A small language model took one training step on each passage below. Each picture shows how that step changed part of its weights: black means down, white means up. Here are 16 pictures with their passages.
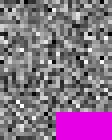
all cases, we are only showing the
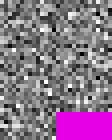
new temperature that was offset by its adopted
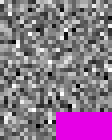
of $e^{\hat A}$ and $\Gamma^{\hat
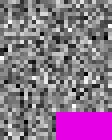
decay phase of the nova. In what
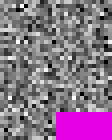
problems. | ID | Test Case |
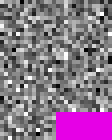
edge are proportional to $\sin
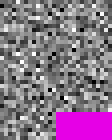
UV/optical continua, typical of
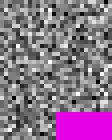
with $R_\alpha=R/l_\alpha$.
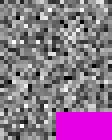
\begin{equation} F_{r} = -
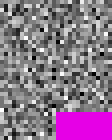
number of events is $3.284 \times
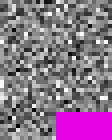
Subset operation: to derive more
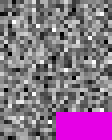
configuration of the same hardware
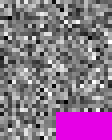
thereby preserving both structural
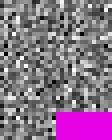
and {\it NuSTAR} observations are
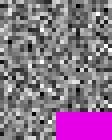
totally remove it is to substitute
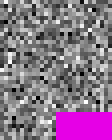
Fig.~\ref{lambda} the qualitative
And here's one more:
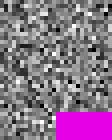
underestimation of the correlation length by the
